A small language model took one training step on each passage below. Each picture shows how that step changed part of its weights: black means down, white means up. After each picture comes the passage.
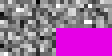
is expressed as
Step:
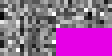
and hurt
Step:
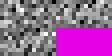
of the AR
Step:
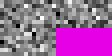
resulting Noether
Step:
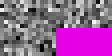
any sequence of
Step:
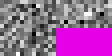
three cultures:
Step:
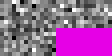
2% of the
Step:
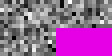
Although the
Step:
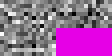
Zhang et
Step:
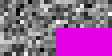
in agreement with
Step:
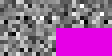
different jets samples
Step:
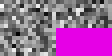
the noise
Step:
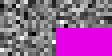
in which fields
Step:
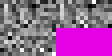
the electrical
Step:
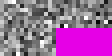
were adopted,
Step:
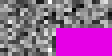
the BW measured
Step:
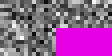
de toda
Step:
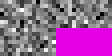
is derived by
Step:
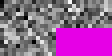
making such as
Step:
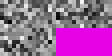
bias, social
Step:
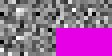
size is much
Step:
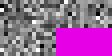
cell (both
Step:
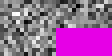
wrong because
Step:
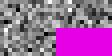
provided significant insights
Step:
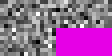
absorbed in it
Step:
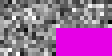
let's see
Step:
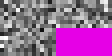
performed spectral fits
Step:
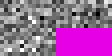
always one of
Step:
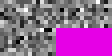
is also an
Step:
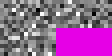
shift caused
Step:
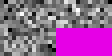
of the minimum
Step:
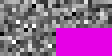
med tiste
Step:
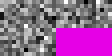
and demonstration plant
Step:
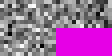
de acordo
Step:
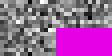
et al.,
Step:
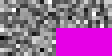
measured in a
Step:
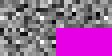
J$, where
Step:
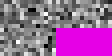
their quality was
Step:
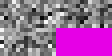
It should help to
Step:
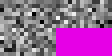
reflecting surface
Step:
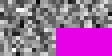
is no constraint
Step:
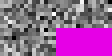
work on the
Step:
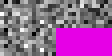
contract function,
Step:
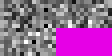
to perform the
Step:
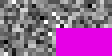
by applying
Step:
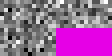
The tests included
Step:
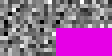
For determined physical properties
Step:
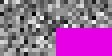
outcomes of
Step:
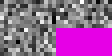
The BW values
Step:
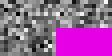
In {\em
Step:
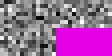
first hidden
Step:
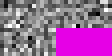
likely a
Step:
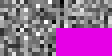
assumption that the
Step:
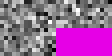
of the supported
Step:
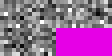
assumptions to
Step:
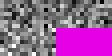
to the existence
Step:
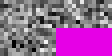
To publicize the
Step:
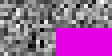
AR can
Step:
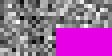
difficult and
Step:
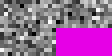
in XML
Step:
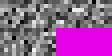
is the decay
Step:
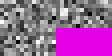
indicating a good
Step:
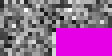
asserted that
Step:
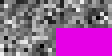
In the above,
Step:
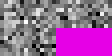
direction of time and
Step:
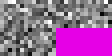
were obtained with a
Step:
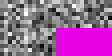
research supervision
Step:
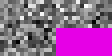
aniqlash va
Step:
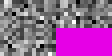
and T = wave
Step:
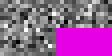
Fan va
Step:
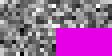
soon as they
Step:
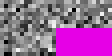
preliminary results
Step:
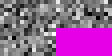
well with the
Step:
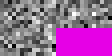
enhanced ratio
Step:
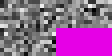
as the classification
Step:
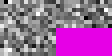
redefinition of
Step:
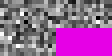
supervised algorithm
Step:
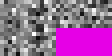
na construção
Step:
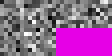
space-time all
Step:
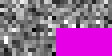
language since our knowledge
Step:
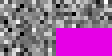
most often used to
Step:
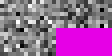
to start
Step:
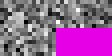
interspaces between
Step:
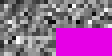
times the size of
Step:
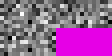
source galaxies, the
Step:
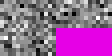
direction, are selected
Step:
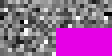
& Archie
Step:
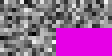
people that are in
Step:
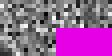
and magic)
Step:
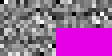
Bundles are
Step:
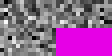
the enhancement
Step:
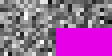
the whole radius
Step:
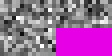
This made it possible
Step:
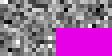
ocasiones se
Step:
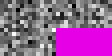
confinement with
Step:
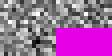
contribution of this research
